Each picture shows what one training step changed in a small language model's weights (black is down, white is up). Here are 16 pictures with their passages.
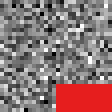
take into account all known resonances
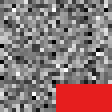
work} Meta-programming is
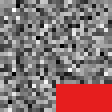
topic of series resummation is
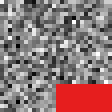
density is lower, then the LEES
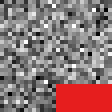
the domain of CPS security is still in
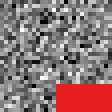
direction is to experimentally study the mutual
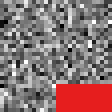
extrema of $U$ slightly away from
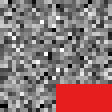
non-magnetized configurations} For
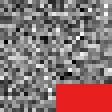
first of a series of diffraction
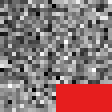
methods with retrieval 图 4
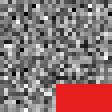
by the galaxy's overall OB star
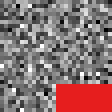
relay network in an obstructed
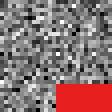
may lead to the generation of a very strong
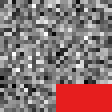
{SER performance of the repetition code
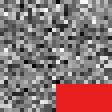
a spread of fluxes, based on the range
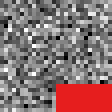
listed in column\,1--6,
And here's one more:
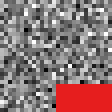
a short description of existing radix
